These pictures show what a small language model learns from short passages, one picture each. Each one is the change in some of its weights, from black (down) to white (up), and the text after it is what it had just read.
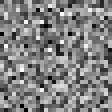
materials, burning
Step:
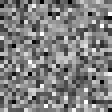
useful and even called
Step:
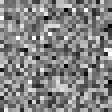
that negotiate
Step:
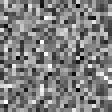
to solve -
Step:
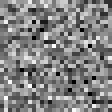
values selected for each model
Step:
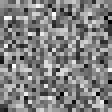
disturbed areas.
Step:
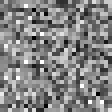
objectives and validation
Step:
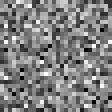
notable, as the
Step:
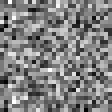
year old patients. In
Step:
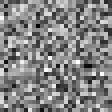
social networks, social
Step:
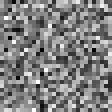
Reused Composite
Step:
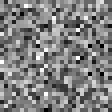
10 data collection after these
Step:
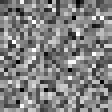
College &
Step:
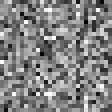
vibrations after
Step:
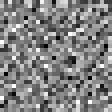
SMC composite
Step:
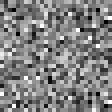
stimulation and
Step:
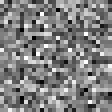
to be employed in each
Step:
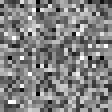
Italy *
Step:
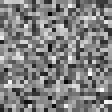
department will
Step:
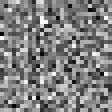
Mathematics should
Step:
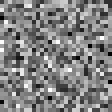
very important issues of concern
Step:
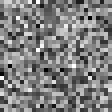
the significant value is less
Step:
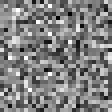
and remaining approximately
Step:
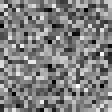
along with that the
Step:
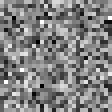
feature prominently in
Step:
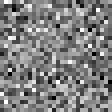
length-length relationship
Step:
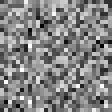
engineering production in
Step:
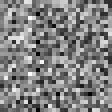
management, and network
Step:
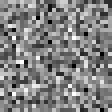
which was more concerned
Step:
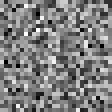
this approach of practical
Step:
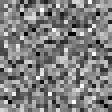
the solidification point
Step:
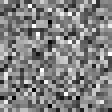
to attend university
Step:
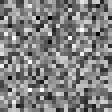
and recovery of
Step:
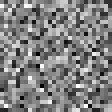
utilizing data volume,
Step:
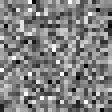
7. Financial
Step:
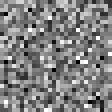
them to reach
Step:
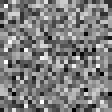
from the perspective of
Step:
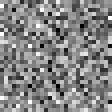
with minimal impact.
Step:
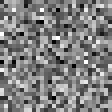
still stay the
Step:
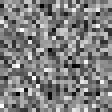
all waste is
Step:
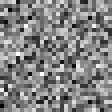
evaluation metrics Since
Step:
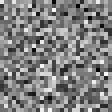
of moderator
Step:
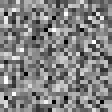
need projectors,
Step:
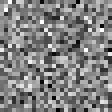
containing 9%
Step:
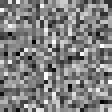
long-term functional
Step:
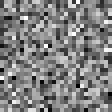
among globally
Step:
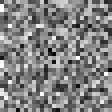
laboratory work and experimental
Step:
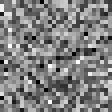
by introducing a input
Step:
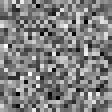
Tahrir was
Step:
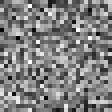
and analyse their
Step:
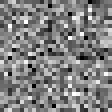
g.) was partly
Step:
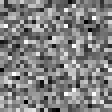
under public gaze
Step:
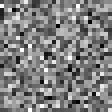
Abstract We propose
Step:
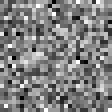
This led to more
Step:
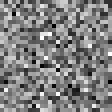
conducted. It is estimated
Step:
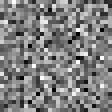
may be due to one
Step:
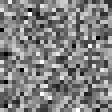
different SNR levels.
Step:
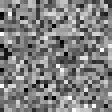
its starting point;
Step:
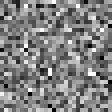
autoregressive and
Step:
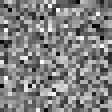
likely mediated by
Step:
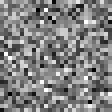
in higher variability.
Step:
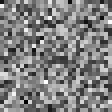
of professional language competence
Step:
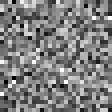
a little more
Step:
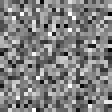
the survival and
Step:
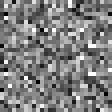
centres producing
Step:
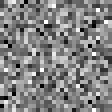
analysis on Graves et
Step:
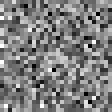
0 being sent by
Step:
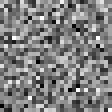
pupils through
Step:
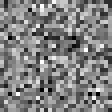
legitimate or
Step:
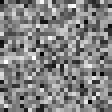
cities, respectively,
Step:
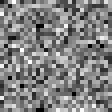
and materials The datasets
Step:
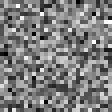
of the sea.
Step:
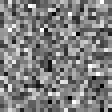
chamber is a
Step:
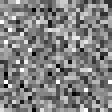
were obtained in terms of
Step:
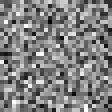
opportunities. These findings
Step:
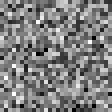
the participation of parents and
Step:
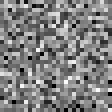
the catalyst
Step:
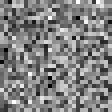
lesions. It
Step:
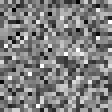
the blend with respect
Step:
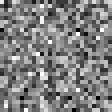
should collaborate to host
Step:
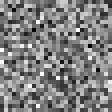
the model’s context
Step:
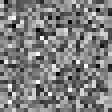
An Indonesian
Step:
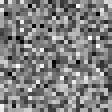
participants' sleep
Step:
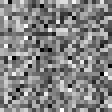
government expenditure
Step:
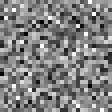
leader and they are
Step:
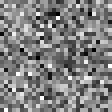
as intended,
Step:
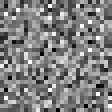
and ultrasonic
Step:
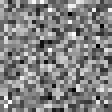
Correlation between
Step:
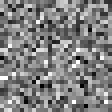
the structure provided could contribute
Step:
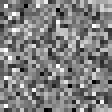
are drawn from these
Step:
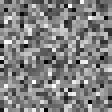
period to a level that
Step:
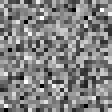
and controls, good
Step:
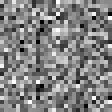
industrial minerals,
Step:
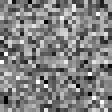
in earlier years
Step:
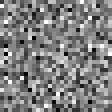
YOUTH AND
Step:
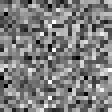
System Engineering,
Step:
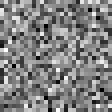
make sure that the
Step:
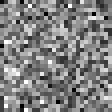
period and understanding related to
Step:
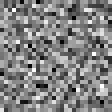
heats liquid and
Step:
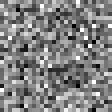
analysis utilized qualitative
